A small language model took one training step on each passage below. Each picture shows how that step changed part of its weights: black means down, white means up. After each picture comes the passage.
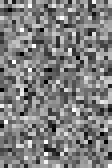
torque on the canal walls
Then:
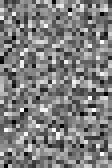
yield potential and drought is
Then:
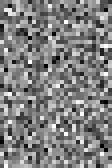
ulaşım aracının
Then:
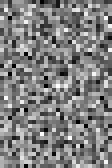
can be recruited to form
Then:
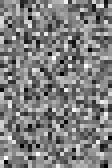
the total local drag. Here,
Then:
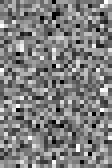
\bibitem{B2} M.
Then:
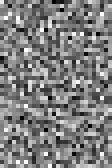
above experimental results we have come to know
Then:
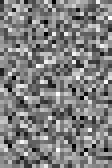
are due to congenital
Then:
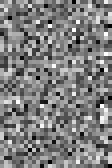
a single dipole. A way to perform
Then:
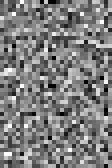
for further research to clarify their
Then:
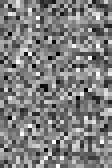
8 import aisuite as
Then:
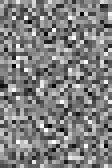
economic, cultural, and logistical
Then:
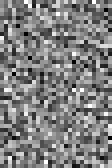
its systems for small amplitude of perturbation
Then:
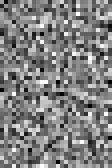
data on the number of times the risk
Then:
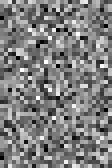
of Physics, P.O.
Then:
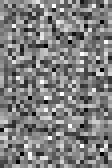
and 5 admission area staff)
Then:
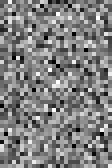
[34] Path loss at 1
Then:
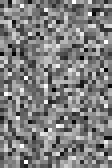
resultados obtenidos develan
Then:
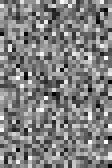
the VBM depending on the growth
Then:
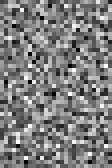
After imposing these constraint conditions,
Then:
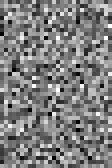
aweei (Hit
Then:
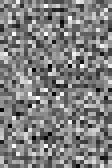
Motors” AJ
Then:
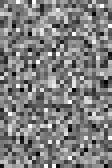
aiming at. Suppose that
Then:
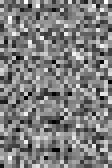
including the heating and cooling steps estimated
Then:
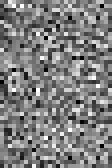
approach [**A Deep
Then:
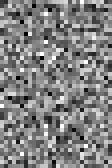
the dwarf galaxy origin cannot be
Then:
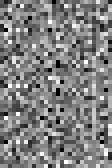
його приватним
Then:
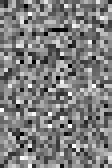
инновационные методы
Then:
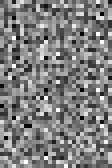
and thus the political representation of the
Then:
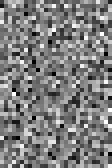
this $R$ state has the
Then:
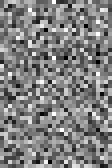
the University of Texas at
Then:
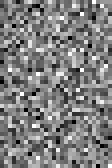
kompaniyalari patentlar
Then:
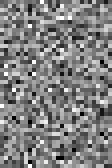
donner de la visibilité aux
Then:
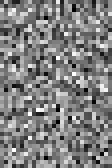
этишда янги
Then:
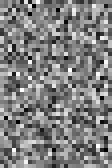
all of the error contributions to RV
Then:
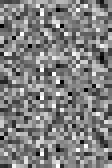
та експертний
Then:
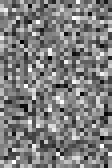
P_A(x) \cap
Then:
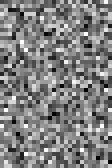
relationship between their subjects are much less
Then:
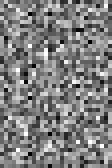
sandwich panel with the actual
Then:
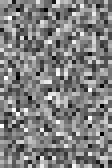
comparably to MLP, while the
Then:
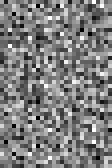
melakukan penulisan
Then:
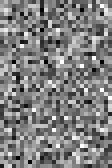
is as follows $$y =
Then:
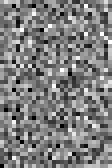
agent $i$ is described by
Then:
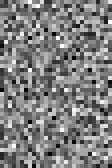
the same preprocessing settings
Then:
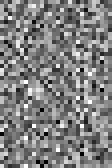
fanlari bo'yicha falsafa
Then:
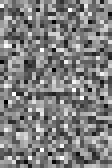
water was splashed to the
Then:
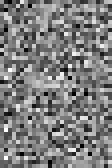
security in emerging economies in
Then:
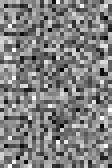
},\sigma }^{\dagger
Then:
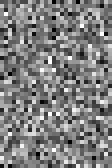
budjet resurslarini shakllantirish
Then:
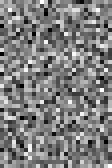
values [30]. The results of the
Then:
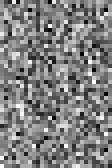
do tamanho fixo da
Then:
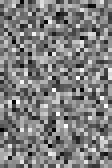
to super-sample covariance
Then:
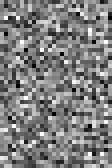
group linked to Russia
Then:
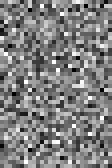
normal spiral galaxies has been observed
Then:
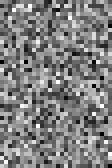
%into the jet
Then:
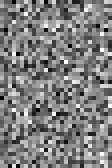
have given final approval and agree
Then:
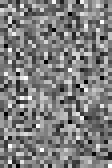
which all the activities of software development are
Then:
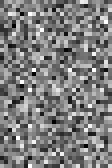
work - To be studying at
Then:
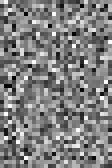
and democracy, the process
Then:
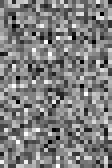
and different values of $\theta$. The
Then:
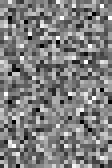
capacity (kg/hr), and
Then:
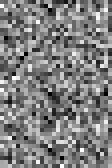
on MDP and DTMC
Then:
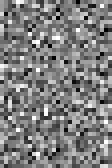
\,, \ee where \be
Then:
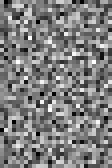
based on such needs and interests as
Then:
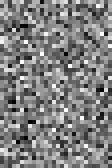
bietet unter anderem das
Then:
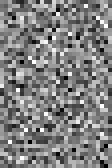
H. Jang, S.
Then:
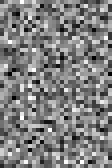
(Hetero), where each
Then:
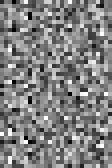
ega degan farazlarni
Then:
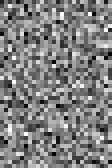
the intervention program The present protocol
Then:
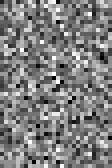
и эквивалент 75
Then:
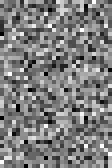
$r$ modulates the
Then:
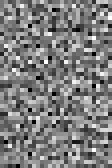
concept of uncompensated environmental effects
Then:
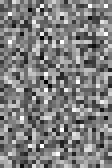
polimer materiallar
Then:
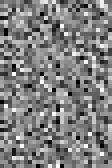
форму і колір.
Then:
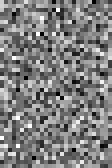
equation (2). Since it is not
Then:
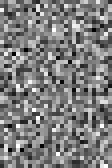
University. Two representative
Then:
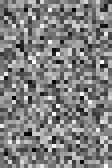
of CDC. *Infection
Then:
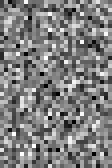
Shu bilan bir qatorda
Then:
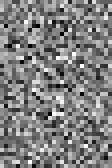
Court), Boris
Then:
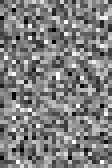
compared to chemical-based drugs.
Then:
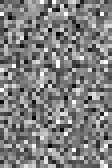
lab. In practice, we lack the
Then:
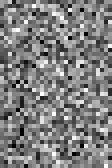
Growth, biochemical
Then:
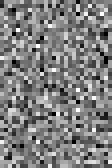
time\end{tabular}}} &
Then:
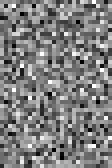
and uses the inferred formation 3D
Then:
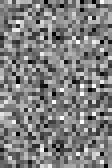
$u$- and $d$-type
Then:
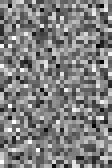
atroflicha javob
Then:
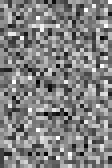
The responses of Grade Four
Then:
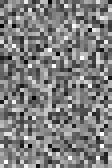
[9-18]. Some proposed
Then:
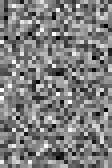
in Fig. 22, GEDI
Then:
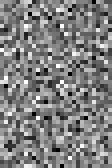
культурах, то значит и
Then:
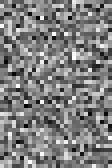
of the spin polarization occurs, causing
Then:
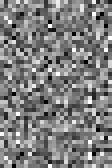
led to an unexpected
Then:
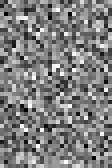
Worlds, Partly
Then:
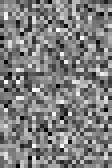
- Pour une bonne
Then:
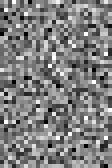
significant advection. In the limit of
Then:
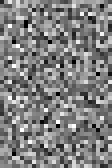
(worn by people) by
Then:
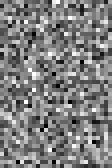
value of 0.25, the
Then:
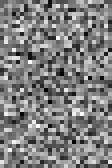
In other words, each transaction is
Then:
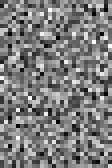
previous note, we attempted
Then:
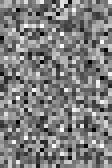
cubic kilometre of
